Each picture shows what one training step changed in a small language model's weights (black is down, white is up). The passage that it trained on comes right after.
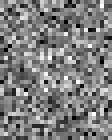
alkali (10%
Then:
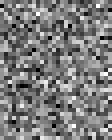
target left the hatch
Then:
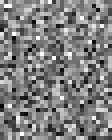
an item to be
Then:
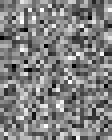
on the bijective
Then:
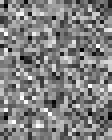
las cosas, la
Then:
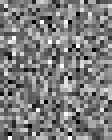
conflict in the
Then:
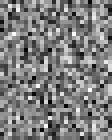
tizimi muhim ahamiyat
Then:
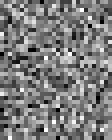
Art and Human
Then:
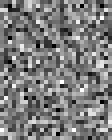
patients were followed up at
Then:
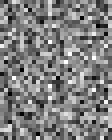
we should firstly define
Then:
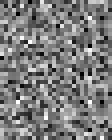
Info über Ziel
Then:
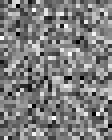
Grundlage sein,
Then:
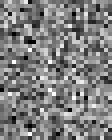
de sa supposée
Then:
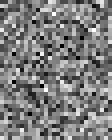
Experiments Local
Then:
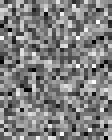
concluded that
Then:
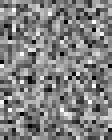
involve conflicts
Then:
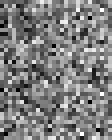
Law, is the
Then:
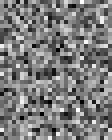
are using standard operating
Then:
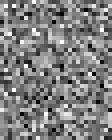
se puede observar los
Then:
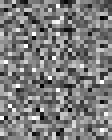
of implementation of the methodology
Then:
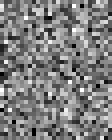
short-term research
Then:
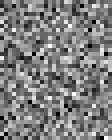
presence of birds
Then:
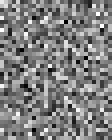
suvlarini faqat
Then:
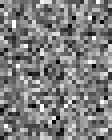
that the white and
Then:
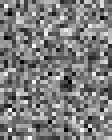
was integrated with the
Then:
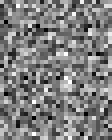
waste materials reported
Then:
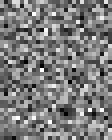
Several factors,
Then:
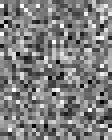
both scientific progress and
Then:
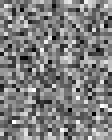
manufacturing of
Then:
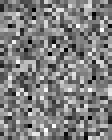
alinha aos
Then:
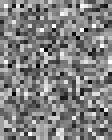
placed in the bus
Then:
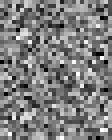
of physics upon which
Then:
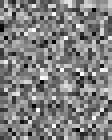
что обеспечит
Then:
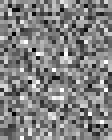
que los colegios
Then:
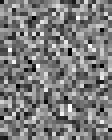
according to what suits the
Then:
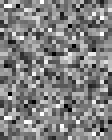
was decided to
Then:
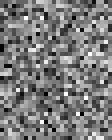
can be classified into four
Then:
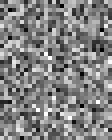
surdos, uma
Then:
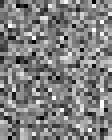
Table 1 illustrates
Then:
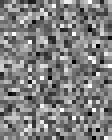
ўтиш орқали
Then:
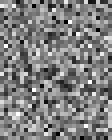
methods are tailored
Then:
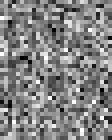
el instituto,
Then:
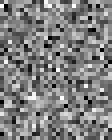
your resource? -
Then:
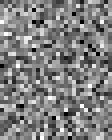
from rv5 to
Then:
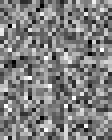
unidad de la medida
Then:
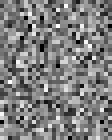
within proximity to the
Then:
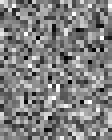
in today's highly
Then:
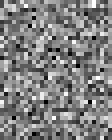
морфологии и
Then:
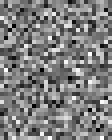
performance, given its variance
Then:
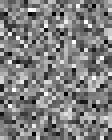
abroad. In
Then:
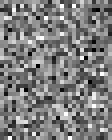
were plotted for the
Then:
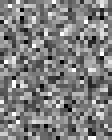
was identified. At
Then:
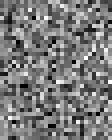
manbalar tahlil
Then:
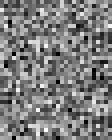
is de Fransche
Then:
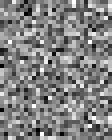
outcomes, including
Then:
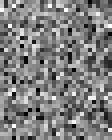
etish. O'quv
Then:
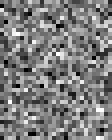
women's physical and
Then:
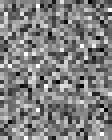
el tema del mundo
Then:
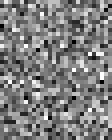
sports activities has some positive
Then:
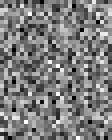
uchun xizmat qiluvchi
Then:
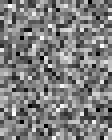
combined set of data
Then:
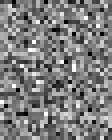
arid desert and
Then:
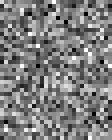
ambitieus was en
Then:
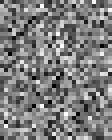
and applied it in his
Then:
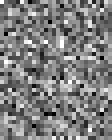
та розробки
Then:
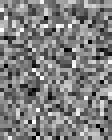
den Dienst kan
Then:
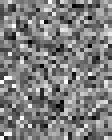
the protocol. All
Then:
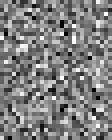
ar fi lumea
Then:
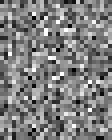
by groups, while it
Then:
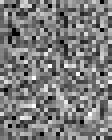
BY AHMED
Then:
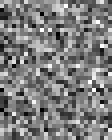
approach involving awareness
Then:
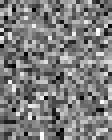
the industry relied
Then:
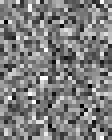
a number of right
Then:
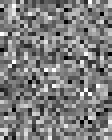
Kamola To'ra
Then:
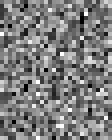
que enuncia e do
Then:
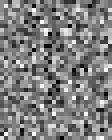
in many instances.
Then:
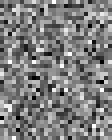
antioxidant and
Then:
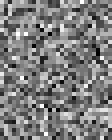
a model works in terms
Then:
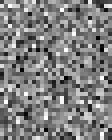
by Minitab for
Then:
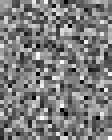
respectively. For Case
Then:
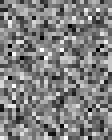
consciência completa
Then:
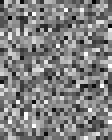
hasta ahora...
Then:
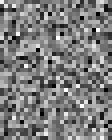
Olim kuzatishlari
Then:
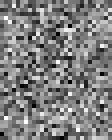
often due to social
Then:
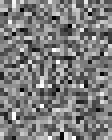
of fuel used in
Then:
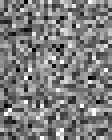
case, the term
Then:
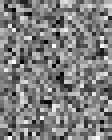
the need for investigating the
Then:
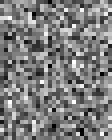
Rate Model had been
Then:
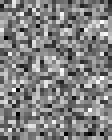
is perceived as important
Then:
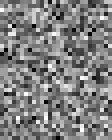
to develop additional learning
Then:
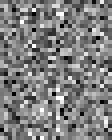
and no further contamination
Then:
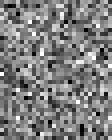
ning darajalariga
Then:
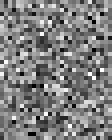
вилучення даних
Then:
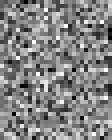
social media platforms
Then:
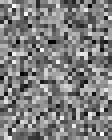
to'la shakllanmagan
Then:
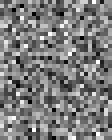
be no direct correlation between
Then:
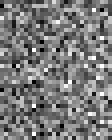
НАУКА И
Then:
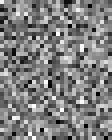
ingliz tilida ham
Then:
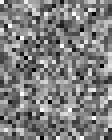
We won't open
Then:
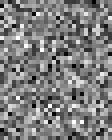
- Dutch -
